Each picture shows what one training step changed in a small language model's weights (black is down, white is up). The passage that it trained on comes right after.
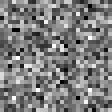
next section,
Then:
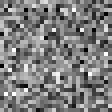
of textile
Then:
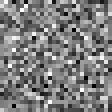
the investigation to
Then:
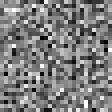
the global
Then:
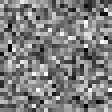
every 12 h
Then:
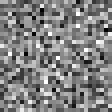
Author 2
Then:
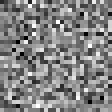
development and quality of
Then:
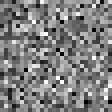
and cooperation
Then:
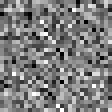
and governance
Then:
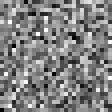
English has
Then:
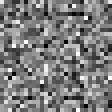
implies a
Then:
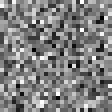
2 diabetes
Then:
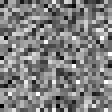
to be implemented in
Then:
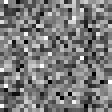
at the overall
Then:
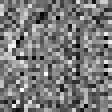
la estructura
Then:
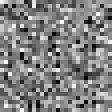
5. Mayer
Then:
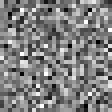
utilizan la
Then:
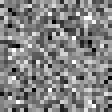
point kWh
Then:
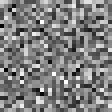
de los materiales
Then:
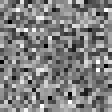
la historia
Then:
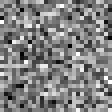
be a treatment
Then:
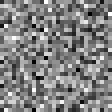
the other hand,
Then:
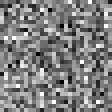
of perceived
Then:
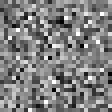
Then we selected
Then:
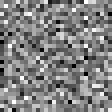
we undistorted
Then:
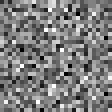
une image
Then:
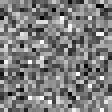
camada do
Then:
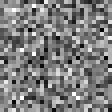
the adaptation
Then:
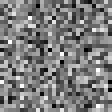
GENERAL -
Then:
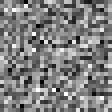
of this space,
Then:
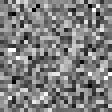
attached to
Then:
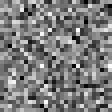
EDM is found
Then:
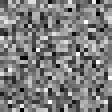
- Tablo
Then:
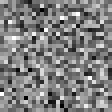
the truth is
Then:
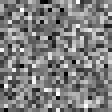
5 yildan
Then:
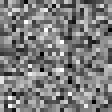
in locally
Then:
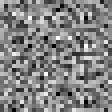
drukken in
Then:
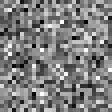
all collected water
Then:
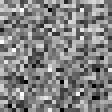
that they have no
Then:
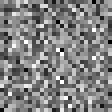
and requirements of
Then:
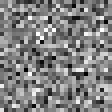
Web è un
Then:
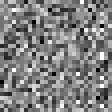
over the course
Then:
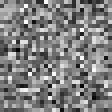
have obtained
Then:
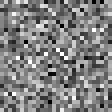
and function of
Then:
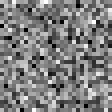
foi 1m a
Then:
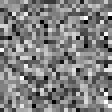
1 enfant sur
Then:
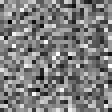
were identified in the
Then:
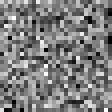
a atuação
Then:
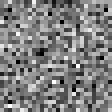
where $\Xi =
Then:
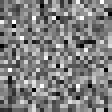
a bioreactor
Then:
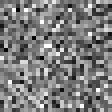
real atomic
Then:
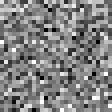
that inadequate
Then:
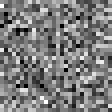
francesi per
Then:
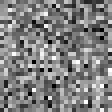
characterized by
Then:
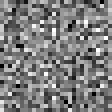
Oficial al
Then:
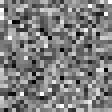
los claustros
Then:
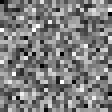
other countries such
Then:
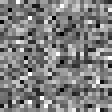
and COERC
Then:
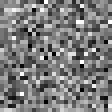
the respondents are
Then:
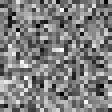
resorted to
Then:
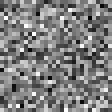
flat and the
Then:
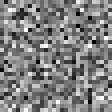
A comparison between
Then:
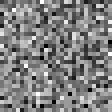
domain of the
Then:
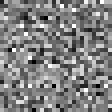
used to heal
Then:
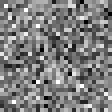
set the applicable
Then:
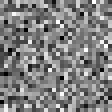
and resonant
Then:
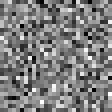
indicators, and
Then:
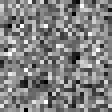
keng yoyish
